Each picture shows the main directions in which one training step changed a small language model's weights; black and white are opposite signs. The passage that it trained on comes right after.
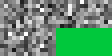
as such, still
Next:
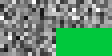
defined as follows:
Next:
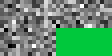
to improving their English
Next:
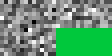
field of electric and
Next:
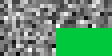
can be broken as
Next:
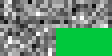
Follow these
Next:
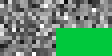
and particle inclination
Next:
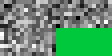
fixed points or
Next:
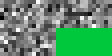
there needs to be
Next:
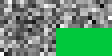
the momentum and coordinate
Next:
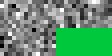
without ever
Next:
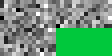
(BIC and
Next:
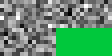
product, expressed in
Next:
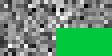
more than $\sim
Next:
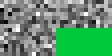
mesh to be
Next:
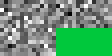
points, that are
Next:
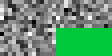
asymptotically anti de
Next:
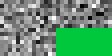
and size of the
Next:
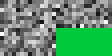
of Hospital Data
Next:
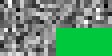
as a gauge parameter
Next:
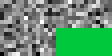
constraints of fixed
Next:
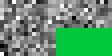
reduces EO
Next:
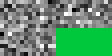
section, {we
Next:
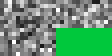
the three-body
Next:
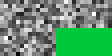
is carried out in
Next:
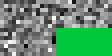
is higher than a
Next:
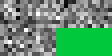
Galaxy as
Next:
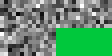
are badly
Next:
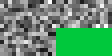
and relevant comparison of
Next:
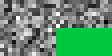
the meaning and the
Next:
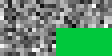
at a score of
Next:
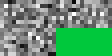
is governed by
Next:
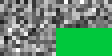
for Technical
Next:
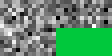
there are efforts to
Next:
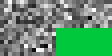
the effect of magnetic
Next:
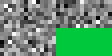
length and turning
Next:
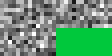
Bullying through
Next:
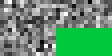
only the secondary
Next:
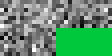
our values are below
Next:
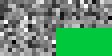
writing a natural language
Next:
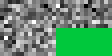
The effective thermal
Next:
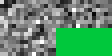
sender of the
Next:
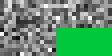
the step-step
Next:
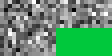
a feeling
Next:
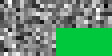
as a basis for
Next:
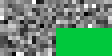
lowest meaningful approximation in
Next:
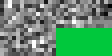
a function of
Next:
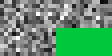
to a problem that
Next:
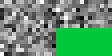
techniques based on vector
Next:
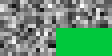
as social responsibility
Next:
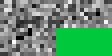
the knowledge base,
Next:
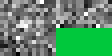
model experimental and calculations
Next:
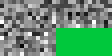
and upper conductivity
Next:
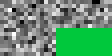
impressive than the
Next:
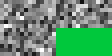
high priority class,
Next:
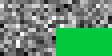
line sources} -
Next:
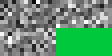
width are both
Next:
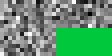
exercises in the
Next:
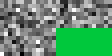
the grand
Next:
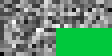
to enhance the
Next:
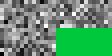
user recommendations, and
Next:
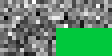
new parameters) necessarily
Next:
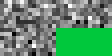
the regularized solution
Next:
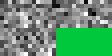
epochs over five
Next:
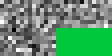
for age is relevant
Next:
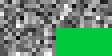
to a few
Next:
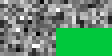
have not allowed them
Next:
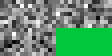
accounts for
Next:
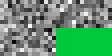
foreign language.*
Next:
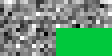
f represents the output
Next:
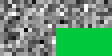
sides, considered as
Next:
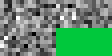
the AR
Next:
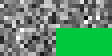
and even add value
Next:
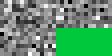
the chemical potential
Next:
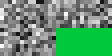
regard to the query
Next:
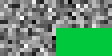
upper critical field
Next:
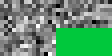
this criticism
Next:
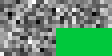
point is to model
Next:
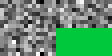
come in pairs
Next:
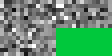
lost. This
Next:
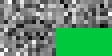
a new identity as
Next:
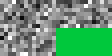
Results: Prior
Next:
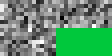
risk of this study
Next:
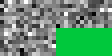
draft) in
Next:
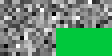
same as in
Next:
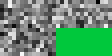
climate model by
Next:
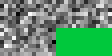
of generalized BV
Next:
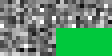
as they contain rare
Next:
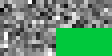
They used Generalized
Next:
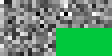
1 for which the
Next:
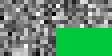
described under Article
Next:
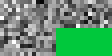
word enters the
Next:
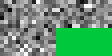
strength in various
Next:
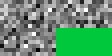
Appendix A.
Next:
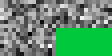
cost but high quality
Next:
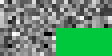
while for the
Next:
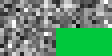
to eventually create
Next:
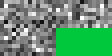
The main purpose of
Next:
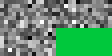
present public version of
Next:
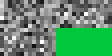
environmental sustainability, and
